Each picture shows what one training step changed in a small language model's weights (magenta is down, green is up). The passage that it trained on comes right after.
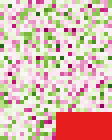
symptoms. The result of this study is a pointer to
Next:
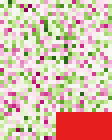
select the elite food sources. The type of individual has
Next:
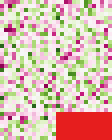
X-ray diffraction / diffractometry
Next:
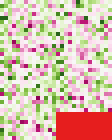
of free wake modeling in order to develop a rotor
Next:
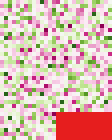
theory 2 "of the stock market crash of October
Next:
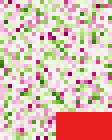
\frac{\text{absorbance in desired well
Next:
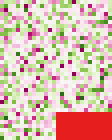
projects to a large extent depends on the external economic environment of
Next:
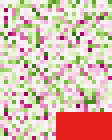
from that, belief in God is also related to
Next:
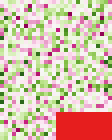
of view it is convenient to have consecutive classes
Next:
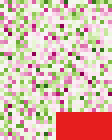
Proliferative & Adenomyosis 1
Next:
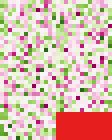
conflict of interest Brahima SACKO
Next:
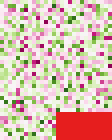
following key questions: (i) What are the challenges or
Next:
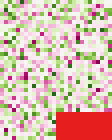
licensing (CC BY recommended). In
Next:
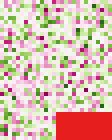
of suicide tends to be replaced by that
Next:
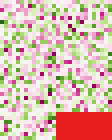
0.05). In addition, atherogenic
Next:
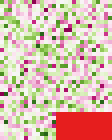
accuracy of object detection on two traffic surveillance
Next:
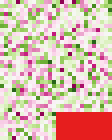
vision. Hence, it is important to portray the culture
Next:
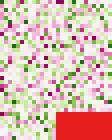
Co 2 mg U 5 µg La 1 mg Solution
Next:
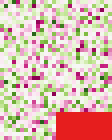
was an alleviation of some of the most sever
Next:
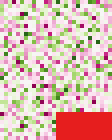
the Late Neolithic (Grima 2008:
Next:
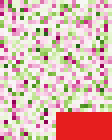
the glucose levels during a three-month period.
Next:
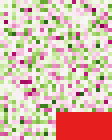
illustrations, will be publicly available on Research
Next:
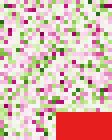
22.6 V Temp. coefficient
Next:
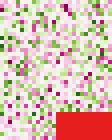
vascular resistance ^a ; Fingertip skin
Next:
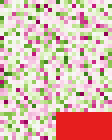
and building understanding), and extraneous cognitive load
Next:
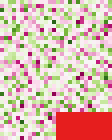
were taken simultaneously for the three systems on a
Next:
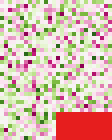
a refrigerator maintained at 10°. The contents
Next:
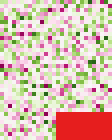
D., and Ryan-Colton, E.
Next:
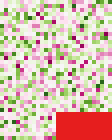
A high $\delta^{13}\text{C}$ values
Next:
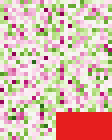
small islands. Introduction. Southeast Asia is
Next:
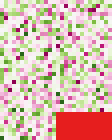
cluster Sampling method was used for the current project and the
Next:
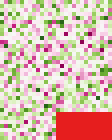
potential after 90 minutes, and the substance was found
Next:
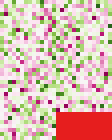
Indian ocean region. China is developing or will develop military and
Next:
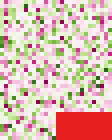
grade students and preservice secondary mathematics teacher last grade
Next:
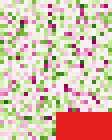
added) were from the tests in our laboratory. Figure
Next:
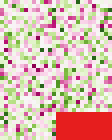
study is to analyze the salivary profile in type 2
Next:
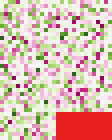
transformed for tourism needs. This paper aims to document the
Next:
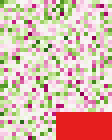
capable system in place to confirm specificity and customers on the
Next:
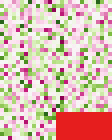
and Ruairadh Sackville
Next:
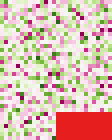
A green screen is a key component in a film and
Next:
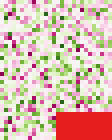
the best results (1). In the treatment of these
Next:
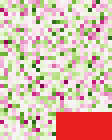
la Galerie Vivienne,
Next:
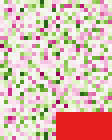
factors of elements in coal combustion residues Cu
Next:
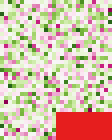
molecular biomarkers of bone, cartilage, and
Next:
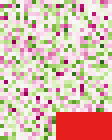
at high hemp fiber content. The glass transition temperature
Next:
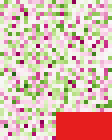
technological stages. The time component is directly related to compliance with
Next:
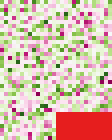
version of SlideforMAP as presented in this
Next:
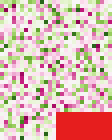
In fact, to say that the novel has an excess of
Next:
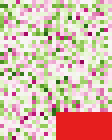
gain direction of the subarray pattern. For typical
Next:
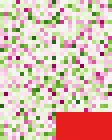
bacterial numbers (Roy et al., 2005). Conclusion
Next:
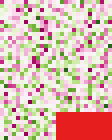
those in low-skilled roles, are left
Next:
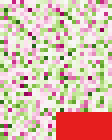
attention to the accumulation of precedents, diplomatic
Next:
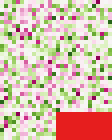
computing burden on the central controller during normal operation or
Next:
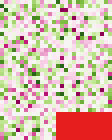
from this deliverable. Some of the content described here will
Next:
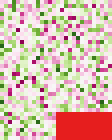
It is transmitted by human to human contact in the form
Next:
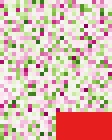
special reference to iron deficiency anaemia: A case
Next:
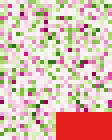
Acronyms and Abbreviations AI Artificial
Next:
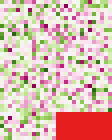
(Cabardo, 2016). However, the effect
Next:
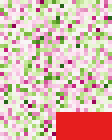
heat use profiles on a scale of a day. The
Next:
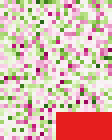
of BC is the users' prerogative and
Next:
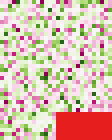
predicting the error of the day-ahead forecast of
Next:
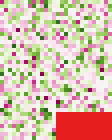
victim, measured levels of undesirable response,
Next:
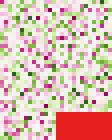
is common in women over 60 years of age and mainly presents
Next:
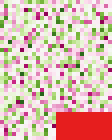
than the indicated number itself, this method focuses on the
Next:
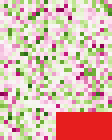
that need to be considered when determining the number of arrival
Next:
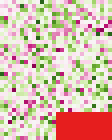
$isinside(l, H[k,
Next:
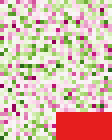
do not specifically address software development processes. On the other
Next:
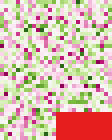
is a very prevalent condition. It comprises of
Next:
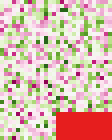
mechanical and thermal performance. Keywords: 3D
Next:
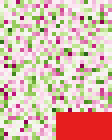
neurotoxic mediators. These early events result
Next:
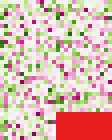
Africa must equip the Africans, with skills and
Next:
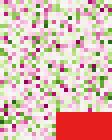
been indicated that the complainant can face action as
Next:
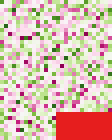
to the F_1 score. Generalizing the SDC
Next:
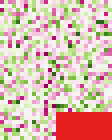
model (Matthews and Ismail, 2006).
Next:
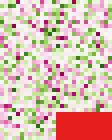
process, funded by the public administration. Budgetary
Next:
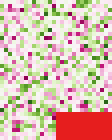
of w_A alone. This is indicative of the
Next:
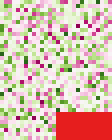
the use of CCTV and biometric are ways
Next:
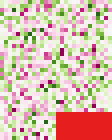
Plasma Linear Colliders. *J
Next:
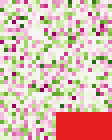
The TSAM can host software synthesizer developed using
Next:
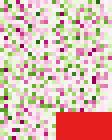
new development and financial restrictions. The various types of problems faced
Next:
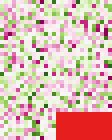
of folk epics. In particular, V.
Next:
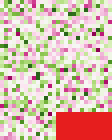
les ouvrages à vocation
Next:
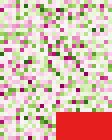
1 and 2). The equation obtained from figure 1 and 2
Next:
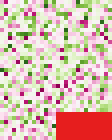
of information and telecommunication system for proactive
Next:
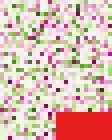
University, Jyoti Vihar,
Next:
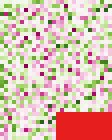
most common ones are the sinusoidal
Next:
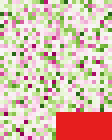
primary site. In our cases, 50% of cases were
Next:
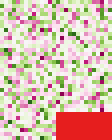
compared to college where there is a greater emphasis on
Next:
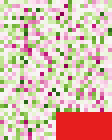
and the new Turkish curriculum are mostly emphasized
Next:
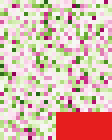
of the trinomial expression of power of 5 is given
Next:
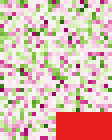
(iii) Carbopol 934P as matrix
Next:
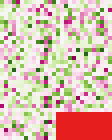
aimed to assess individual and organizational capacities of MNCH
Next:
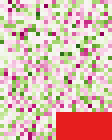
in the legal system of the Republic of Poland. It
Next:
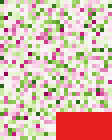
been completely successful for everyone who have used and tested
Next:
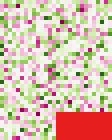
be cut easily and painlessly, and the relative clinical
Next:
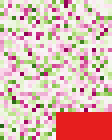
antimicrobials for lower respiratory tract infections in elderly
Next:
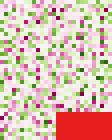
breast height (DBH) as indicator of age
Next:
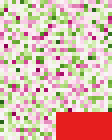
cm³ of prostates volume. On the other side
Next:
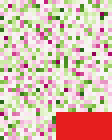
got with window size 3×3 , 7×7
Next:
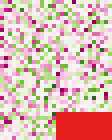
increased significantly in agriculture. As a result, various
